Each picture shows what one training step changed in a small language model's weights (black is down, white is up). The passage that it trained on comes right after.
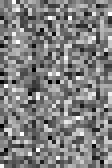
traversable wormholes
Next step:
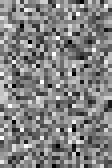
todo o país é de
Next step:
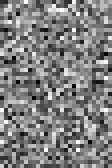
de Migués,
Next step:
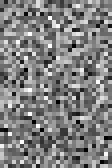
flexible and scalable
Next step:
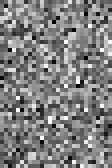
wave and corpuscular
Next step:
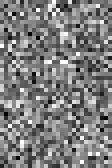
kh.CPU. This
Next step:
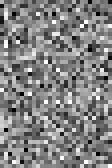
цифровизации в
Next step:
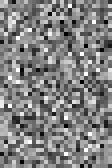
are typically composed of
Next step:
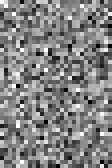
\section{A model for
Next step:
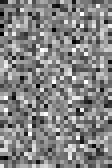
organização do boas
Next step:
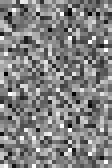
қилиш ва
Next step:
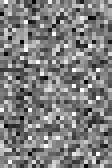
pod imperskoy
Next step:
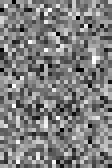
To this end we
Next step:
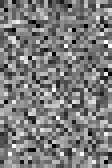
ва овқат
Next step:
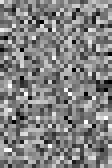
consumo, semilla o
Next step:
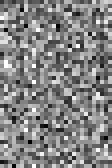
en distintas estructuras
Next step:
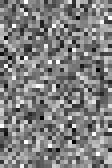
β inhibits
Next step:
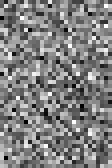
тих, хто не
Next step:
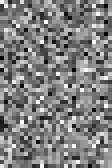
direct democratic
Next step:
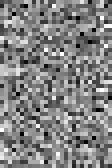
de justifier et de
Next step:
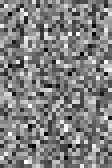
la densité et la
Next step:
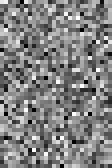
allow for imperfectly
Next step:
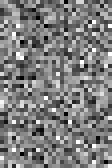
outside of the boundary
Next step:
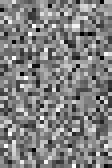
effective 2D equations describing
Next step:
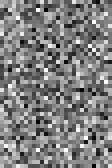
additional color cannot
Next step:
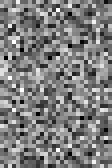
to the including of
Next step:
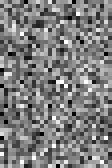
with QED, w/o
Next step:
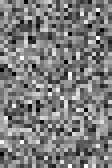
va xavotirni
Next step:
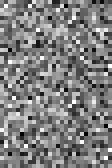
an’ana va
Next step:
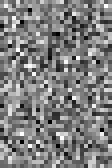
in a Wannier
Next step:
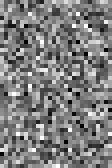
by the so-called
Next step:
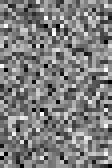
Бу борада
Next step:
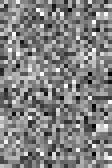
at either side of the
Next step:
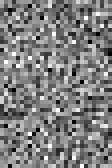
los auspicios del
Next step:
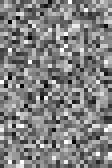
the translated Rust code
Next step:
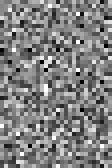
Boa Vista
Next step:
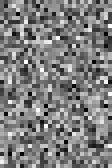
the as-grown
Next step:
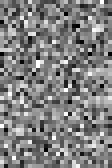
The exact end effector
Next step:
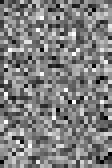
оборот тексты
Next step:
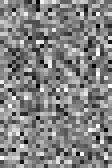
Bul beloklar suwda
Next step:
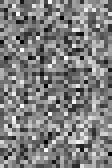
experimental constraints, and we
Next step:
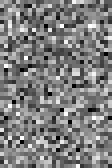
determinant of the Fisher
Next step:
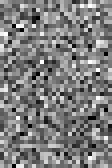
as described above, local
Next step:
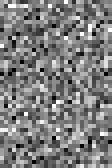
Notes \\ \hline
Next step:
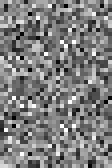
a ovest di Castel
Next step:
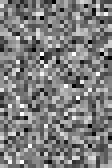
waters, have high strength
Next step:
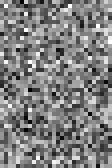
Twitter <input
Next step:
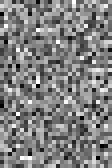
na osnovu toga se
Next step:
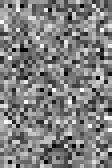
descritiva e
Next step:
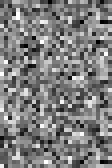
as \begin{equation} H =
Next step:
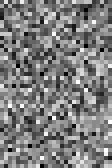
sunspot groups are
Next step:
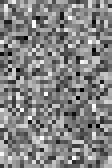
y adiposidad El
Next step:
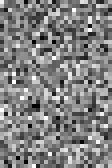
a ``rigidity
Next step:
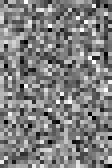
ratios for all three values of
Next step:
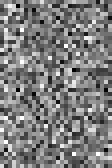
examine steady state
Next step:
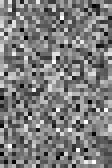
здесь, среди
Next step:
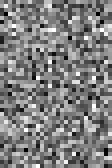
yechimi sifatida
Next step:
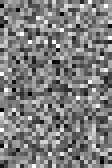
ayollarni va
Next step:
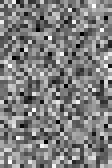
and assigning 0 to the
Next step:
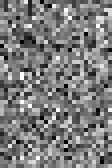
about the centerline.
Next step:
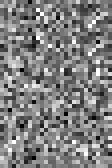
entanglement. In the case of
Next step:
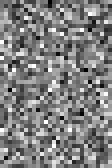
групі, де
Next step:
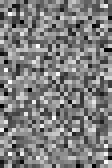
при ремонте.
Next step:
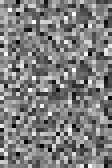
a una ubicación
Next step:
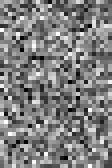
anterior que la consideran
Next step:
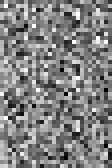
con la estructura por
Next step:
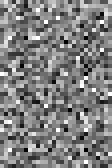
comparison results in
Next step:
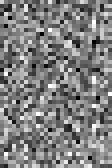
esa, yetuk
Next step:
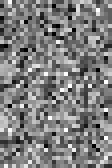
various inaccuracies
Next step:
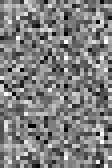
des techniques
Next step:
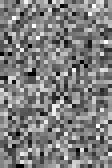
Applications 38,
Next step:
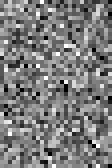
newly detected source
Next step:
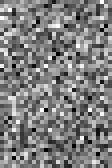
busca mejorar
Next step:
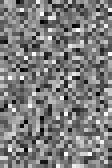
small $x$ with the predicted
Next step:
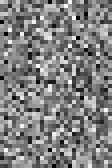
C. Cancer
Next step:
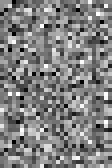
sticks: Forensic
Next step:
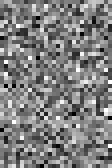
sends each variables
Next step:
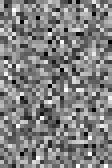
curation, beginning with
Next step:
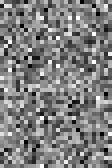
sky tourismning
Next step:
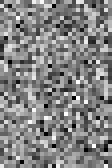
V Milanu smo v
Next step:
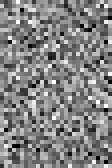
контексти в
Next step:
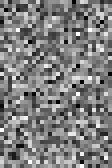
Saham Konstruksi
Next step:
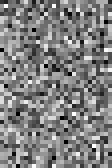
found in Abdulla
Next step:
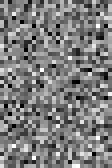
$$|\psi\rangle =
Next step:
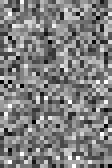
the resources required for
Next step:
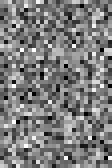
reduces the signal level
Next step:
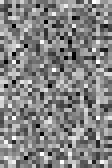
is approximately half
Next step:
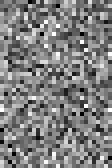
va psixologiya
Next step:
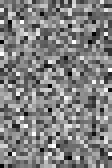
hasta la época de
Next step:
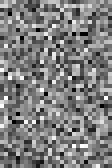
analysis taking into account
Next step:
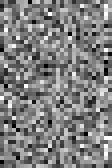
between flagellar
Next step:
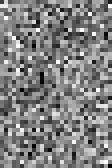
We emphasize that in the
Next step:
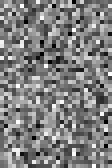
Ministry of
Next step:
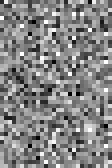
Pós Graduação em
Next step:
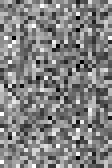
aplico el instrumento
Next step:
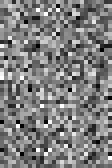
should be performed using the
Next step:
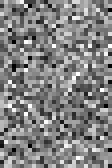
не вказати і на
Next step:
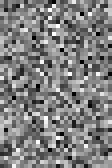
// Економіка
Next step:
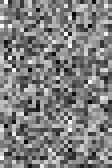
a pulsão de
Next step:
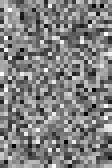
out of equilibrium,
